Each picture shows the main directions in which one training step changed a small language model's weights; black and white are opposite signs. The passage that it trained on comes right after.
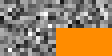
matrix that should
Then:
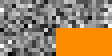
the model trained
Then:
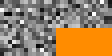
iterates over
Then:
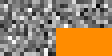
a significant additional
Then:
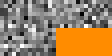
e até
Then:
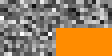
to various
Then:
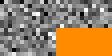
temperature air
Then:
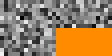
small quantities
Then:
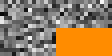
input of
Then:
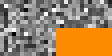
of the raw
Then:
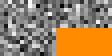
de uma
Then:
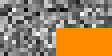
time, providing
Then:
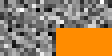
offers some
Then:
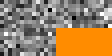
phonons are
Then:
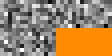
platform is
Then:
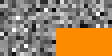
entrem no
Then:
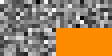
provide an
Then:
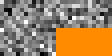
highlight the
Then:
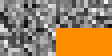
amount of
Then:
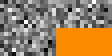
mit der
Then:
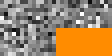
in the system have
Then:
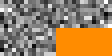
each node which
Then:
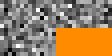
the trace in
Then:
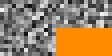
teste de
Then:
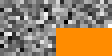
coupled to
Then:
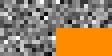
important point to
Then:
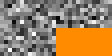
in Fig.
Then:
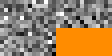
environment was
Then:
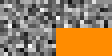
file system
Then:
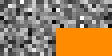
basin in the
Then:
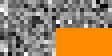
The Optical
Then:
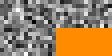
as well as the
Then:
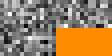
significantly reduced
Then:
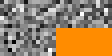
and 4 some
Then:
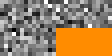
time of the system
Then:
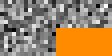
of the signal
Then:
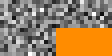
observed in height
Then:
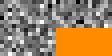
a corporate
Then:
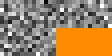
calculated by
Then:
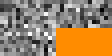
The radial
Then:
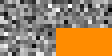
the method of
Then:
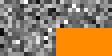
and retained
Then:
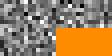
with which the
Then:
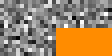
inflection point
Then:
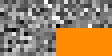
function of the
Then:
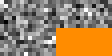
Now one has
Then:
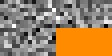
the angular
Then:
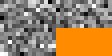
factorul de
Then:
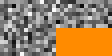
plot the
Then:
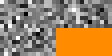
as demandas
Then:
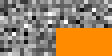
1 is the
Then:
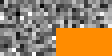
The argument
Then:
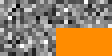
we find that the
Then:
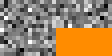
other films
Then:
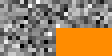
impacts that
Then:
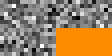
the application
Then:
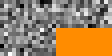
be abundant
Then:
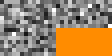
to the cost
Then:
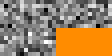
specific heat
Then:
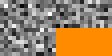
et demanda
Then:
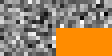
tool to measure
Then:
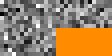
resolution of 1
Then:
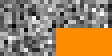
respond to
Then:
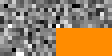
differentiation between
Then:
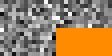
function of temperature:
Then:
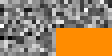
of PR
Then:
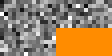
No new data
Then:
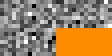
store samples
